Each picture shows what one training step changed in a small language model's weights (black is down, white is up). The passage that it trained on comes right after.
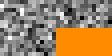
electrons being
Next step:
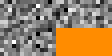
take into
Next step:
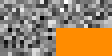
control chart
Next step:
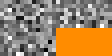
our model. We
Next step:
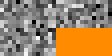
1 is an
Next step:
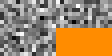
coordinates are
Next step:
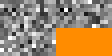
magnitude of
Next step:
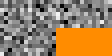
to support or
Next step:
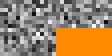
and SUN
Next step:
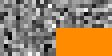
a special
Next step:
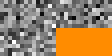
a clear
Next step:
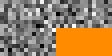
on deep
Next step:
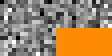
a surprise
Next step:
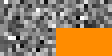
critical value
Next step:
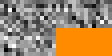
while providing
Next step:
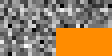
higher level and so
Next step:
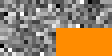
the term they use
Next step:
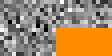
nut as a
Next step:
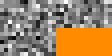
function of photon
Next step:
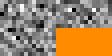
contained Al,
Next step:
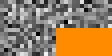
and Stock,
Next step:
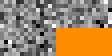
a matter of
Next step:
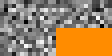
compared to the
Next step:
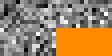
were also correlated
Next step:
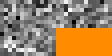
and run
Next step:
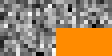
in healthy
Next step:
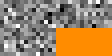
released their
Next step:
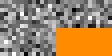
the validity
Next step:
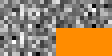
physical growth,
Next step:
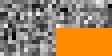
in domains
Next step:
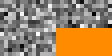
the signal
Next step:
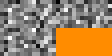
R]$ with
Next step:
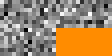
use of medical
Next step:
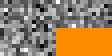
too wide
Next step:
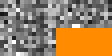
of this interaction
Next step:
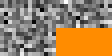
to offer
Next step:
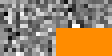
the problem.
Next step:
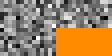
a thousand
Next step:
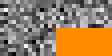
respect to
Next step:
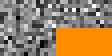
a heavy
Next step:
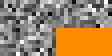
ONE of
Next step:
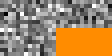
the values of
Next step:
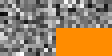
of the constraint
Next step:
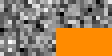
parameters for different
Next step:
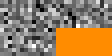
to interact with
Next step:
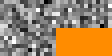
more probable)
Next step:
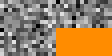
density and thus
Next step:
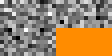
tight frame
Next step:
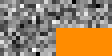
is consistent
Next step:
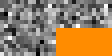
in the range of
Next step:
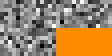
a long time
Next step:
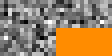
used to measure the
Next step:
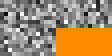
the normal
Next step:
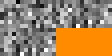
is also generated
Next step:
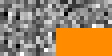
in the study.
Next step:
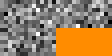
A number of models
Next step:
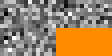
subjective value
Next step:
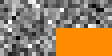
state similar to the
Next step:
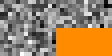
instrument is
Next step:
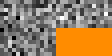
and conclude
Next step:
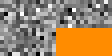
the basis
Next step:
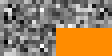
impartment of
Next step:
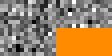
forge new
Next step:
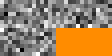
use ICT
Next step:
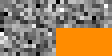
at infinity
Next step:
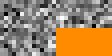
are efficient in
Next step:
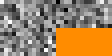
been found by
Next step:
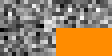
F14 showed
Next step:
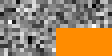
algorithm can be
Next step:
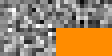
comparing the
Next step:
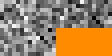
become an
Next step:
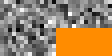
Be star has
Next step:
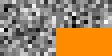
project. Based
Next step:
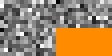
applications within
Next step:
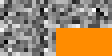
use of an
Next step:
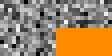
limited resolution
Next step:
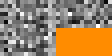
of new power
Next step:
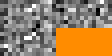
equation [11]
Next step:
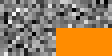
that actually
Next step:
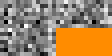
case of only
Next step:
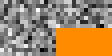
best of their
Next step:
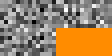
this black
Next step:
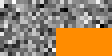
ensures the
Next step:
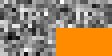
individuals who
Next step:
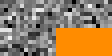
The motor
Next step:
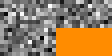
the initial conditions,
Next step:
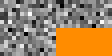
is designed,
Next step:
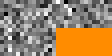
are subsumed
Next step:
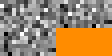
minor importance
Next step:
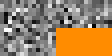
that the integer
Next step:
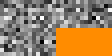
than it is to
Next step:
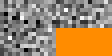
shown. Figure
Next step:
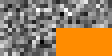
– standard error of
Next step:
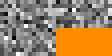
of such studies.
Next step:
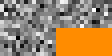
gives a value
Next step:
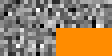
Agency data
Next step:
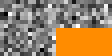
in the production
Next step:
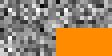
three different form in
